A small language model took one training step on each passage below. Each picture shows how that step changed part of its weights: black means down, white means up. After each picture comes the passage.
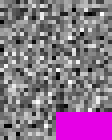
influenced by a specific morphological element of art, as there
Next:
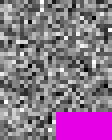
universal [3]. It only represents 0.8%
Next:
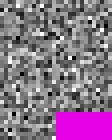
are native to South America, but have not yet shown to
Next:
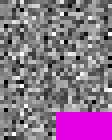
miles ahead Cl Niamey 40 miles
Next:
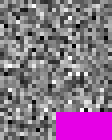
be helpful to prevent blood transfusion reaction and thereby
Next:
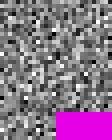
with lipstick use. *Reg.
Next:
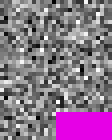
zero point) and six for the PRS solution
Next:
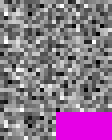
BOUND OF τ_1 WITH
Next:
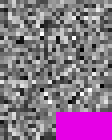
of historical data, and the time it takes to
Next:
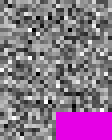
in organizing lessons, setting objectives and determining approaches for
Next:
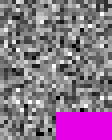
frontier: When human life loses value and animal
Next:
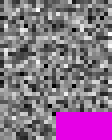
Africa Republic (CAR) (Czerep,
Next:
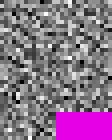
studies on tydeoid mites in
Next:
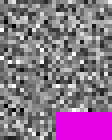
handbook to accompany the TtT course
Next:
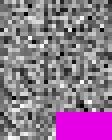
an ornamental and medicinal plant native to
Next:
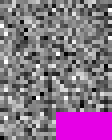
Vincenzo De Risi is a
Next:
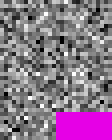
been taking place in the academia including Malaysian
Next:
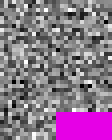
This was supported by the observations that the indole derivatives
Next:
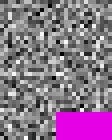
for initiating the Habilitation procedures and starting the
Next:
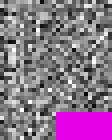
care and use of laboratory animals. [11]
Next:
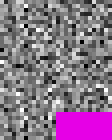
e. x $\equiv 7 \cdot 4t =
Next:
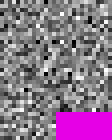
the formation of civil associations with the aim of implementing
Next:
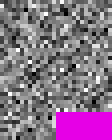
improves their children health status in the community. All four
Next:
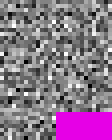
contact with other humans, creating a sound situation that can
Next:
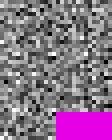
that allows us to reflect on the past, sustain the
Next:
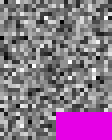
were necropsied, from day 1-5.
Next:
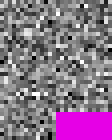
that the atmosphere is completed by the recipient's attitude,
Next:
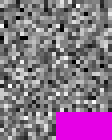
Bitots spots were found by this survey.
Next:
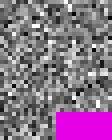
plucking of tea leaves is inevitable.
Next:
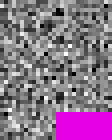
of variation in the values of properties over a period of time
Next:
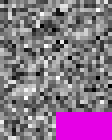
of sufficient time for professional development, relationships with
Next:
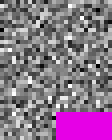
participants in the research. Nevertheless, the author had identified that
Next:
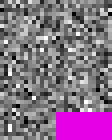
breeding programs. Although GS has become common in
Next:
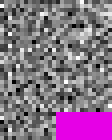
at the station for atmospheric research located at
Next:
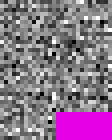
national population, maintaining their unique identity and traditions. In
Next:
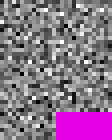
(WDPs) stated the government's intention to create
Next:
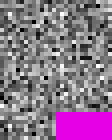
but we chose a simplified model for a biplot
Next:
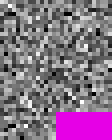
the dilution of concentrated sulfuric acid,
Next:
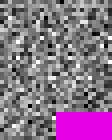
with even distribution. 2.50-3.49 3
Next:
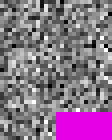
sharing of already existing charging facilities for EV
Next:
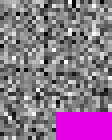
a particular language has influenced a certain language more than another.
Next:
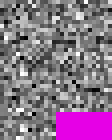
thermodynamic stability constants were obtained by
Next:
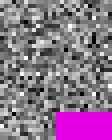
of plot), there is a faster or similar 396 detection
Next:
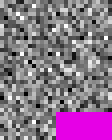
Of Ridge Regressor actual predicted
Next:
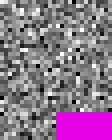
sleep, dietary changes, skipped
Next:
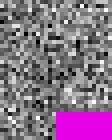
classified as being at risk of extinction
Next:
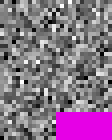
giant goldenrod on the development potential
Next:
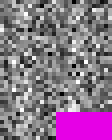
I THE PARTICIPANTS'
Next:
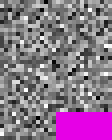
thought that it must happens a week after the
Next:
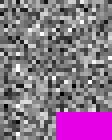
the relationship between the Molecular genetics and breast cancer
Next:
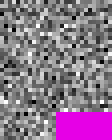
the medicinal efficacy of clove matches ancient
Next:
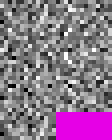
$\dot{N}_{eut}CP$ continuous
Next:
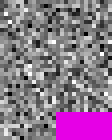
to allow cross-border collaboration in a digital world and
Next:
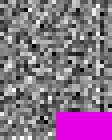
criteria were reviewed. Then, the documents to be included in
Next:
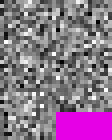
for research purposes of the trial audit, LEAF
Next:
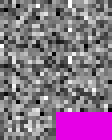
climate change, adverse effect of foreign competition from China and
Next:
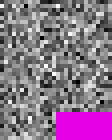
content from older individuals documenting their social activities. In these
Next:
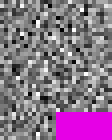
search implemented in various mediums: environment, site-specific
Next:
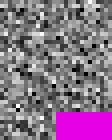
to be made to progress from data availability to data
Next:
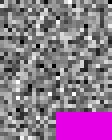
and the mother-liquor was again acidified to
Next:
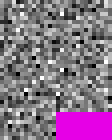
The number of observations are smaller than those reported in Table 1
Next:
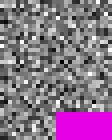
FL process has several rounds such that at each round t
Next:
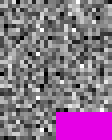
the railway timetable. Considering both the
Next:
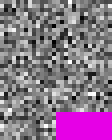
failure). In fact, customer service level is inversely
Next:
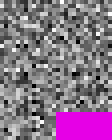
calcium control such as moderated vitamin D
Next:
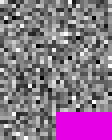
Tracking (MPPT) control strategy is
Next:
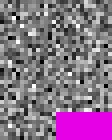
channel load corresponds to VAMs reporting slightly different information compared
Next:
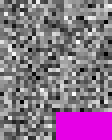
1 determining the class of the input embedding. The
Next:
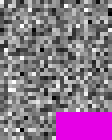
IC₅₀ of stem bark, root, and
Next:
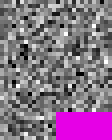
the health implications of early marriage. Result of
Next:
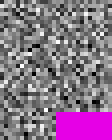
is known that motivation and servant leadership affect organizational commitment and
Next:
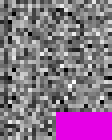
2023) carried out in certain watercourses in the
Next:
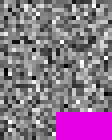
was stable a month ago but in February 2025 he reported
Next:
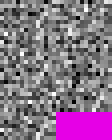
this gap by investigating (i) the development of conceptual
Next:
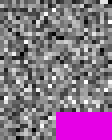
due to mine operator restrictions and ongoing informal
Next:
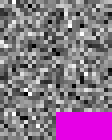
distilled water and dried in air at ambient
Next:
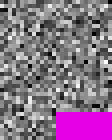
of correlation. The R² value (the "R
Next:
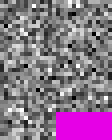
hospital environment were also blamed for the disease.
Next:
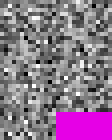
shell particle and 40% of epoxy resin has
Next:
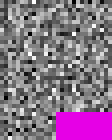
a graduate of Master of Science in Information Technology
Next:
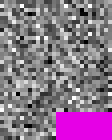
\quad (3)$$ where B is the magnetic induction.
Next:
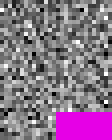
6% based on the mass of the cottonseed
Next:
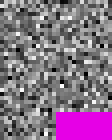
as the workers receive their wages within the estimated period of
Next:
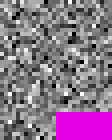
deems necessary, the participation of specialists from other institutions
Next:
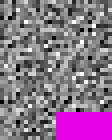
verbs. Some modal verbs are rarely used
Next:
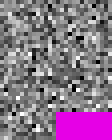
\hat{K} be an NPR, then
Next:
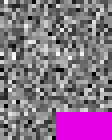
with increasing heat flux exposure time. The percentage values define the
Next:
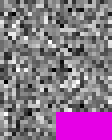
higher risk of disease progression deserves further
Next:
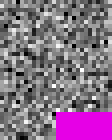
this study, transmission electron microscopy (TEM)
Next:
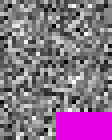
for Nonconvex Programming," in
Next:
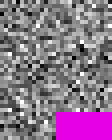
the delay. On the other hand, Sarel and
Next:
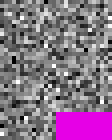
we must have sufficient storage capacity to compute any of the
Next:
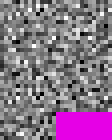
where species like poplar or willow are
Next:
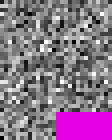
moulding, (b) two live-feed
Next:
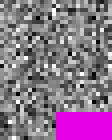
clearly. As a result, business incubators'
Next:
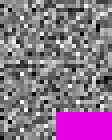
will address significant problems that women have recently experienced and provide
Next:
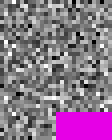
a long-term 6-year investigation with a robust
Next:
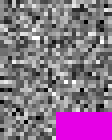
fact that Maria's character is based on real life come
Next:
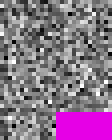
property of the obtained specimen was compared. The result
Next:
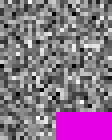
are initialized. Node set 'N' and edge
